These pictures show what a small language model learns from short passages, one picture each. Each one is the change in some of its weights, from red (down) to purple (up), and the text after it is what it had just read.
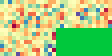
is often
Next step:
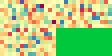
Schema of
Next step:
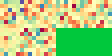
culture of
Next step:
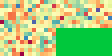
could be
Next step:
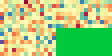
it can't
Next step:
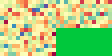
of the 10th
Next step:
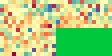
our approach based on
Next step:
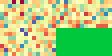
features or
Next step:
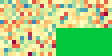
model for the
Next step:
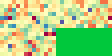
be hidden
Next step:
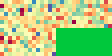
e nível
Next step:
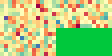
with disabilities
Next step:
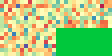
meant to
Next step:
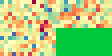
research questions
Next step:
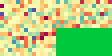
of deep
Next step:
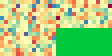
alteration in
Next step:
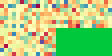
platform for
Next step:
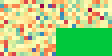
3 Sex
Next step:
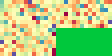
food they
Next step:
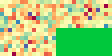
outras formas
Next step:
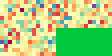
entre crítica
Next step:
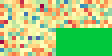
site from a
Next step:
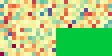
так как на
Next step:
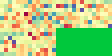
The results of study
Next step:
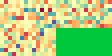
given as
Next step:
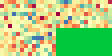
and evaluate
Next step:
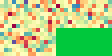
B$ if
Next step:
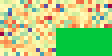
7 days,
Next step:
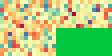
creating an
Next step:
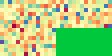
is the first in
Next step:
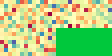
- BBC
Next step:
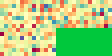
the collected
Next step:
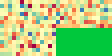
high volume
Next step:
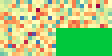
extreme value
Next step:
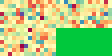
part in
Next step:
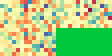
USA The
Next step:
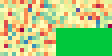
million records
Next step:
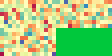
for CS
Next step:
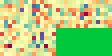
über die
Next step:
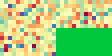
are observed.
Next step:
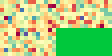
well: digital
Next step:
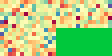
tailor their
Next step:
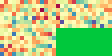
tiene que
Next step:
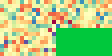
va geologik
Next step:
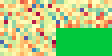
that amongst
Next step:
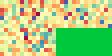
Using energy
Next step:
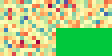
que os discentes
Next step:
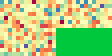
position in public
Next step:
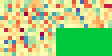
The cultural and
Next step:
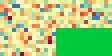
Writing -
